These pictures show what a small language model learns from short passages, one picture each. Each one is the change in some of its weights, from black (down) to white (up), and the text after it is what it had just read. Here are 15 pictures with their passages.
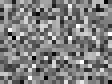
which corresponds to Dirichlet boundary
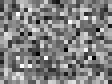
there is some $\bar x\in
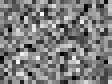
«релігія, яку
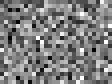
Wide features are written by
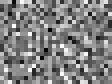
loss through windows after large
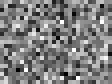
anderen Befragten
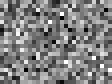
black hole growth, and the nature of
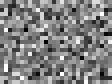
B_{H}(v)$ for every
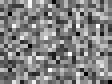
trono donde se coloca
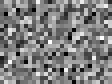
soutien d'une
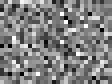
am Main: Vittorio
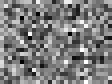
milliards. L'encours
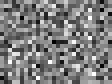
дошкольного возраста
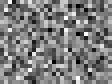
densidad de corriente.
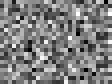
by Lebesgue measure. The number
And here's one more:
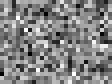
as \begin{eqnarray}
